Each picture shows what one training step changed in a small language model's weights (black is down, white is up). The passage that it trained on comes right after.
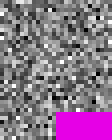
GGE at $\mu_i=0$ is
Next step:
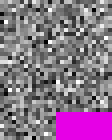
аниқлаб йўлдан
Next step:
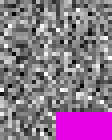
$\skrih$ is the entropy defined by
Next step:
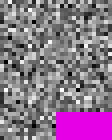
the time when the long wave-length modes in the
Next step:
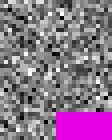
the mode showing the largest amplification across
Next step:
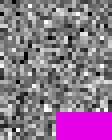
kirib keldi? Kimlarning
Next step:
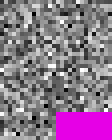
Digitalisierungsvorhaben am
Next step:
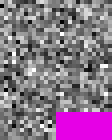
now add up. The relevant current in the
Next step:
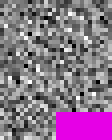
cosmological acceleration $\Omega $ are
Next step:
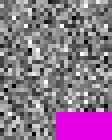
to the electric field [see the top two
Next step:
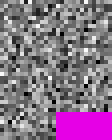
ma'naviy madaniyatning bir
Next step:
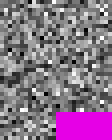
Certification ISO 14001,
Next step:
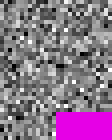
pemeriksaan *pap smear*
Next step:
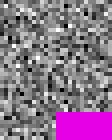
by one simulation run is 0.3478,
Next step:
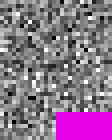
dacă profilul de personalitate al
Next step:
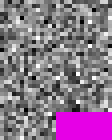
zu erwerbende Kompetenz der
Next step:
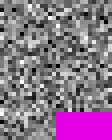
dato de su cargo como arquitecto
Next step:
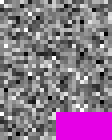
und Rechnens sicher zu Recht als
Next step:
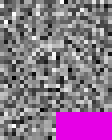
hosts. } \end{table*}
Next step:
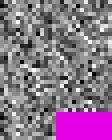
об'єктові системи
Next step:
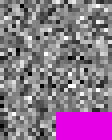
найти широкое применение
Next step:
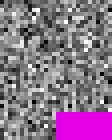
политического юмора, как
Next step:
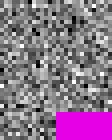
АТБ HR департаменти
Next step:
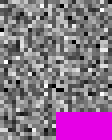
of the existence of their nontrivial solutions
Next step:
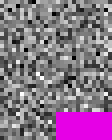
института. **ORCID ID:**
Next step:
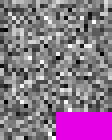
concern is that large, short term output
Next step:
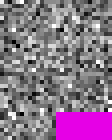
exposure levels. A natural question that
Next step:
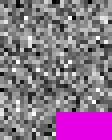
well as the consequences and elimination of
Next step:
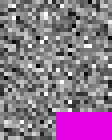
includes three tasks: the low-quality
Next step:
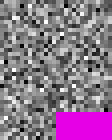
nela houve mudança na
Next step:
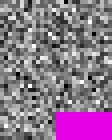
Bu hayltaş, sekiz
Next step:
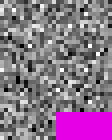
the mal-info, which must be
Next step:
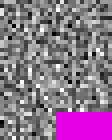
цілісне бачення
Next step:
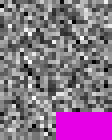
cloth REFERENCES 1.
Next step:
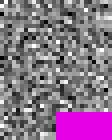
человека. В отличие от
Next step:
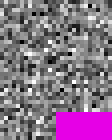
Hamaloan (n) :
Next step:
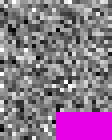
thermal equilibrium.] The maximum observed excitation energies
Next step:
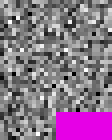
dan penilaian hasil belajar, yang
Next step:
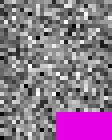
разные представления о целях
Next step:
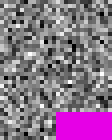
structure]\label{definition: tensor product
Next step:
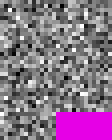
of ice [35-42] (see details
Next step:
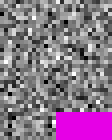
KKG di SDN Renggung
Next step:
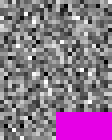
and post-traumatic stress disorder
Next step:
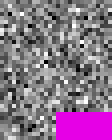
kigiz qoplangan yog'och
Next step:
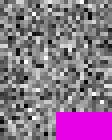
Argentina: Ediciones del
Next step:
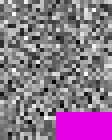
de Ciencias Agropecuarias
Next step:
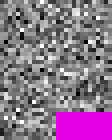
In the present section we consider separately the different
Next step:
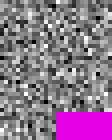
turned out to be independent of the bead
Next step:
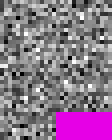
que se relaciona de maneira distinta
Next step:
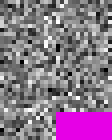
*professeur*), în
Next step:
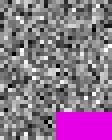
Se obtienen las mismas curvas
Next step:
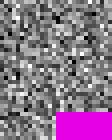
populate low-mass haloes
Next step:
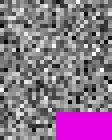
como ocurre de los encuentros cara
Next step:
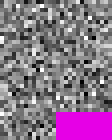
висвітленими у повному
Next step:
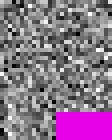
görüşleri özetle
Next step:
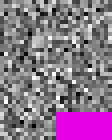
a complex mask $m^{(i)}$ by using a
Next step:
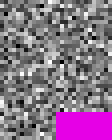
develop an analytical framework to calculate the response of
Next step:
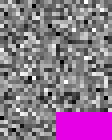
imkoniyatlar mavjud. Hudud
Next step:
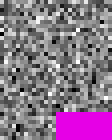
de MME. En términos de
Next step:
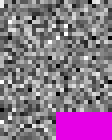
the database of the mediator. In
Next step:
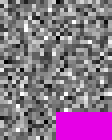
for SN\,2016X. Moreover, the
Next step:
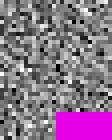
и на платформе Raspberry
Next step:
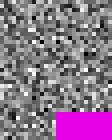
with specific gravity theories. In a class of
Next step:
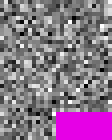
etgan bemorlarning qariyb
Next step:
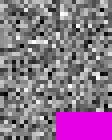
en publiekrechtelijke
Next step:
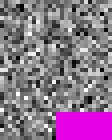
l'économie sociale et solidaire.
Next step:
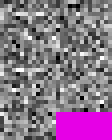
merupakan konsep yang senantiasa
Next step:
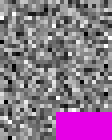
pembeli di pasar. Siapa yang
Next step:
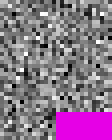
mapping the variable coefficient NLS equation
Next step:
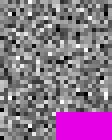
motion along \Bf\ is not necessarily
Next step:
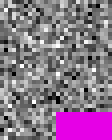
crianças e adolescentes com
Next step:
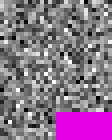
These results shew new light on the
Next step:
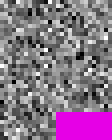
in calculation of the concurrence
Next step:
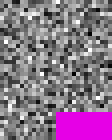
branching fraction by BESIII
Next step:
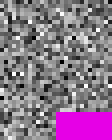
do alaranjado de xilenol
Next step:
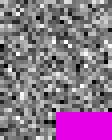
who stays in a country for
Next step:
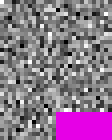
$SU(4)_L \otimes
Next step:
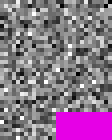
and (\ref{rec1}), together with the
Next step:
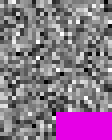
degenerate} when the latter condition fails
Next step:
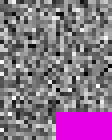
eigenvalues. This is easy to
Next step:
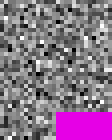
за природними умовами також
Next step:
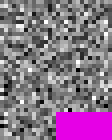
so'ngan imperiya haqidagi
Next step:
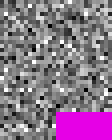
factoring, which is $O(k\log
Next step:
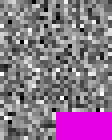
extrêmes de 13 et 97 ans).
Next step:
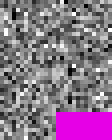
buku-buku, alat dan
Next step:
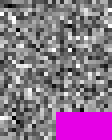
given (non-zero) DM, which then
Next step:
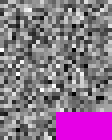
from 250 eV to 10 TeV (up to
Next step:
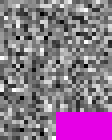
prior $p(\theta_g)$ is employed
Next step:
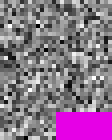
1983, ponderando el
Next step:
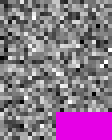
después lo siguiente:
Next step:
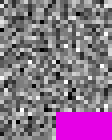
i.e. $I(f)$, denotes the
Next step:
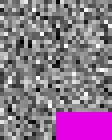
an outbreak of pneumonia of
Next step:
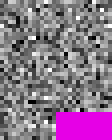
добре на- лагоджених
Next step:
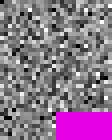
the beginning of the sentence \\ R3
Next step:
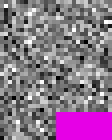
system directly affects the effectiveness of its
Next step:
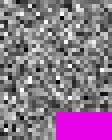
for further reasoning, and the
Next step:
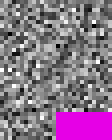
jurídico e de governança para
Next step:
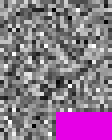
Misol uchun: kundalik,
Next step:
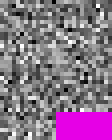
o primeiro escritório
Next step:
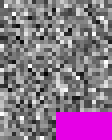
de la información adquirida permite al
